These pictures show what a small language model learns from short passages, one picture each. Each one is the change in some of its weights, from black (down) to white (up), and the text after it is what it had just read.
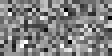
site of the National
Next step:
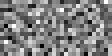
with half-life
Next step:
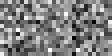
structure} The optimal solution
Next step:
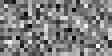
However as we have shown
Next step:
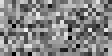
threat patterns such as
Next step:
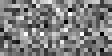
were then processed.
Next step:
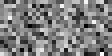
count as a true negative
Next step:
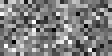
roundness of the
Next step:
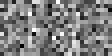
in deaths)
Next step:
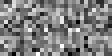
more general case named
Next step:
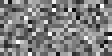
The CSB effect
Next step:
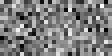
The spectral line full width
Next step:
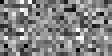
determine all vacuum matrix elements
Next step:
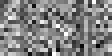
resolution but reduces sensitivity to
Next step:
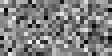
struggle which takes
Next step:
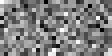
Atomic and
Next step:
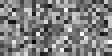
of knowledge and generate new
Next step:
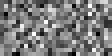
\indent {\bf
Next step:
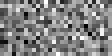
this material across the studied
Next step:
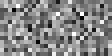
with the resolution function of
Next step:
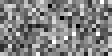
able to build viable
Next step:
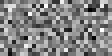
utilizes a broad
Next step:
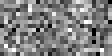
is the number of all
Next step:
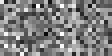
in the top left and
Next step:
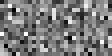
than calcium trace
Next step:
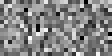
rise to additional oscillations.
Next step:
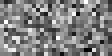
rates approach the form
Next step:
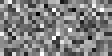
simulations. This results in
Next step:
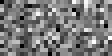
BNL measurement is
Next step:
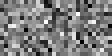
density in Jy,
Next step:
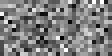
parameter space achieved by the
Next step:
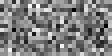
is characterized by two
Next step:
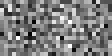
the quantity which can be
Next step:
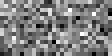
specific quantum states,
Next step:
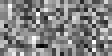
of calculations for asymptotically
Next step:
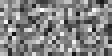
in the classical case
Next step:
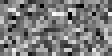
4 U \nabla
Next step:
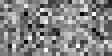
charge pairs in the higher
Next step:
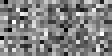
nebular emission
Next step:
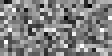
finite population. Unless
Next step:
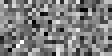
study of optical, UV
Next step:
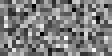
MHz are visible as
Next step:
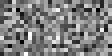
Our main conclusion is that
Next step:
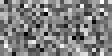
work we will assume fields
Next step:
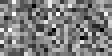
strain range of
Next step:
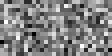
here will lead to a
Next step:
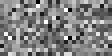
and hence the sensitivity to
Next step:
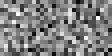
In the case of a
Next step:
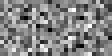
momentum tensor for the free
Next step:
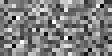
present, but whether it
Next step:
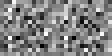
consequence of including more
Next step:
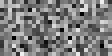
of values adopted by
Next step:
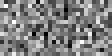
the initial stellar mass of
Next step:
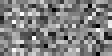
Systeme for link
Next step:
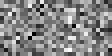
governing the evolution of
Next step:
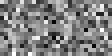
equations (1) for
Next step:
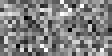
valley in the basis
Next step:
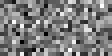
the last term describes that
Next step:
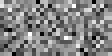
use \bibitem to create
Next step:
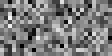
extremely enhanced compared with bulk
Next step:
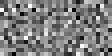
The next step is a
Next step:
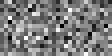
vector $\bp_k
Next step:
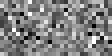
Dirac particles in graphene}},\
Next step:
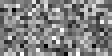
from the fits will be
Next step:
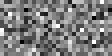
component vanish, green corresponding
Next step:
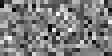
impose restrictions on
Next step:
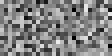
of this paper is that
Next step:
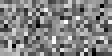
strong magnetic field would likely
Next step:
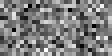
due to fluctuation in charge
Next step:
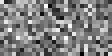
these parameters. Among
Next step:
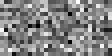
continued observing the
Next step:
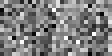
size, and high
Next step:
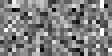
therefore they are observed with
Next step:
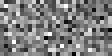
the roots of the
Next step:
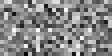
of the experiment.
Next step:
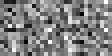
RRc pulsators has
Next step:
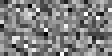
channels $n\equiv
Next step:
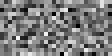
$T$, for increasing
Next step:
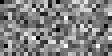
summing over many
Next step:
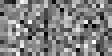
which all magnons are
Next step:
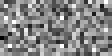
the UV. We compared
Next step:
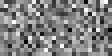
the galaxies in the
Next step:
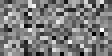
now that $N$
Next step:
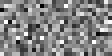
a new mechanism of coherent
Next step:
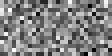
the range of any other
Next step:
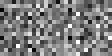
reported in previous studies
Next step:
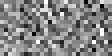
in each extended subsystem.
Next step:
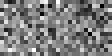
follows the red or green
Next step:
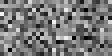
relevance of
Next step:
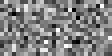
The darker areas in
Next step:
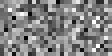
m, \qquad
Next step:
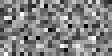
this, we referred to
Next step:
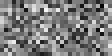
transitions requires that [see
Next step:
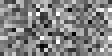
approaches are in principle
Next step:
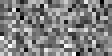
The approach involves determining
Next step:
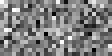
AGN radiation. On the
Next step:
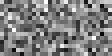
diagrams. Furthermore, we
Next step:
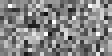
would like to thank all
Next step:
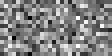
independence of the other
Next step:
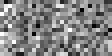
minimum) an efficient algorithm
